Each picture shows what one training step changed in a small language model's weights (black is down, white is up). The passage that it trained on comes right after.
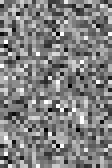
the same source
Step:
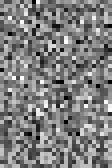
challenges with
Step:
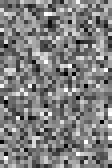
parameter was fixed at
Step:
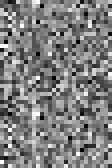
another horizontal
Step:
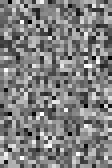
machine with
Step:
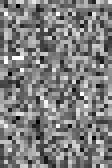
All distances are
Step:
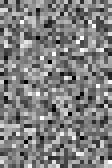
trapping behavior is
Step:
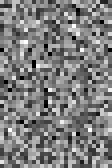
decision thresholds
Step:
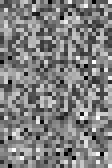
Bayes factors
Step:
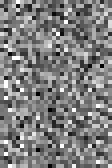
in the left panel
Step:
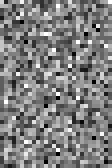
Notice also that
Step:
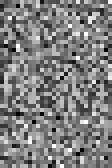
each star. We
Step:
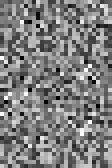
with a given
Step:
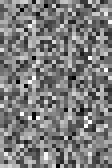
orders in
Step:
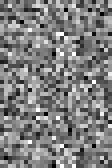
electrostatic field
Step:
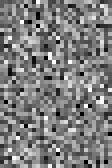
with $\mathbf
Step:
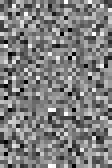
the rightmost,
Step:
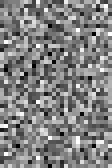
to fourth order
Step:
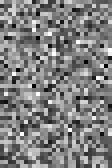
further improve the
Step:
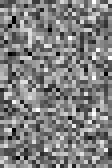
by a choice of
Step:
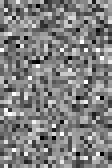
spatial attention
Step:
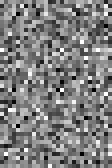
at the initial time
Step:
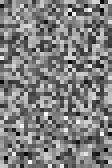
a class of
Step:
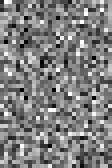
Section~2 uses
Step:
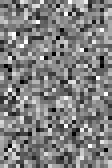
same algebra as
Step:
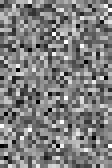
far as the amplitude
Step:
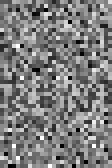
while continuous and dashed
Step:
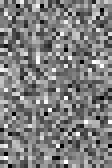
The GEM and
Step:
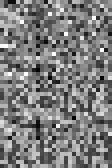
kinematic variables are
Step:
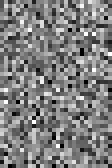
and for the sequence
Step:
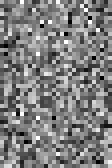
analytic result for
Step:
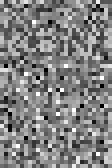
initial size,
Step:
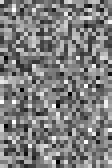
a satisfactory
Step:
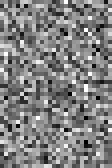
is, the
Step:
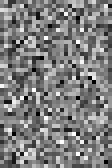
as described by
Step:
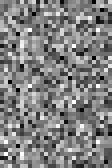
absolute magnitudes
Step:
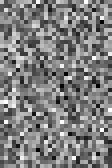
numerical values for
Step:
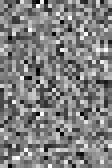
with nearly all
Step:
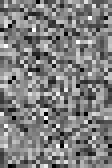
has been the object
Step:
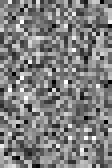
elements from the
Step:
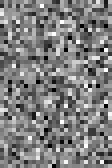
dimer is
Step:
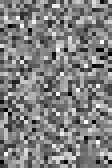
card, that
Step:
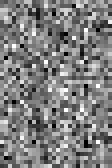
are induced by the
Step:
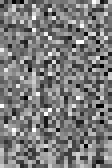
transducer that
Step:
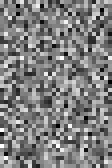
The analysis of the
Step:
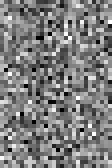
captures spatially
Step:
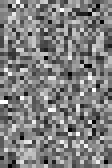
used other EIS
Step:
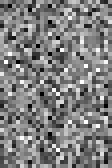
set of all pairs
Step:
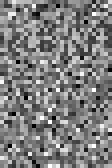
photonic mode
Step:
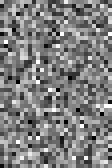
the variance in
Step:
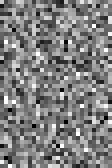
the pure Ni
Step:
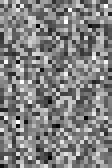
part of the
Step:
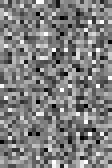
per PMT
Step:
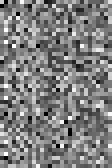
the early nonlinear phase
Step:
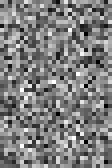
is denoted a
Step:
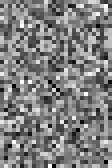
of the theory as
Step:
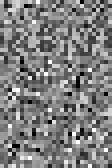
small velocity dispersions
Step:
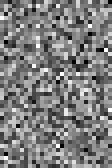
the inclination
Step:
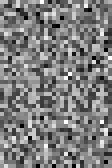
JLab experiment
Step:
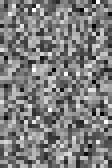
converse also
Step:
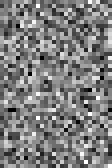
in each study.
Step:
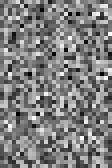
different experiments, where
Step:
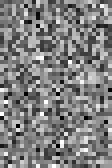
with the neutral
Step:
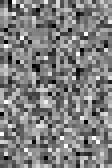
were repeated
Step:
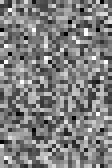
many areas of
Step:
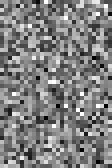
family of
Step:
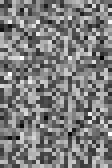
some details in
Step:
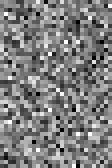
recent TTS
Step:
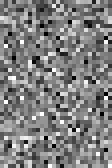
metric (with
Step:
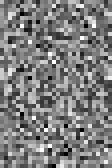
states occurs during
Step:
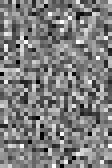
collection was done
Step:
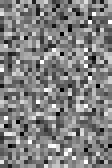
counts per second
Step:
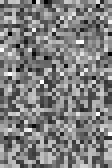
modes and an
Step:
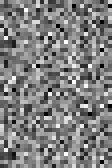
regression function
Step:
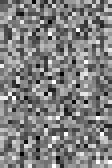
state typically
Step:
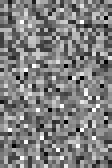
for useful discussion and
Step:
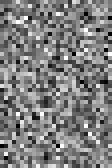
is the heater
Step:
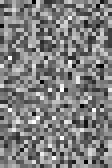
an explicit solution of
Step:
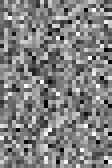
shielding and
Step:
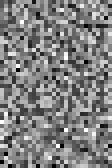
for the network
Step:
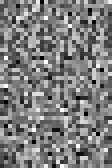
We will focus on
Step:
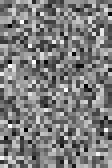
this method is much
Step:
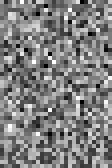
stars' rotation
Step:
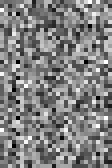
value of the
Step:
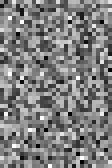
overall conclusion is
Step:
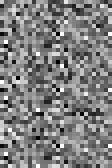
the radial dependence of
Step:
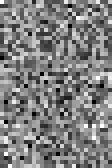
a single pass),
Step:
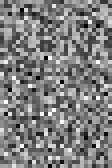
zero eigenvalue.
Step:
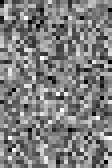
begin :
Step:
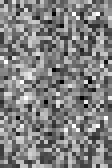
oscillations of the
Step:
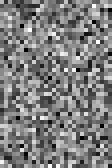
scattering pattern is
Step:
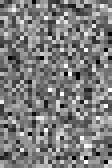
the clinical
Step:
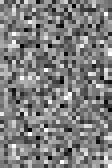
relationships it
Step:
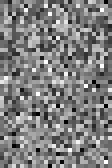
while hourly
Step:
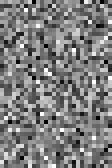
two definitions
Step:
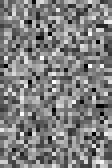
with nodes forming
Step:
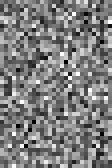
tensor force terms.
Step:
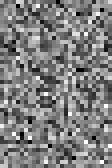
conductivity. The
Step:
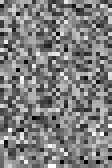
the quantum trajectory
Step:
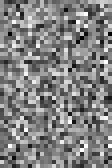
{\it half}
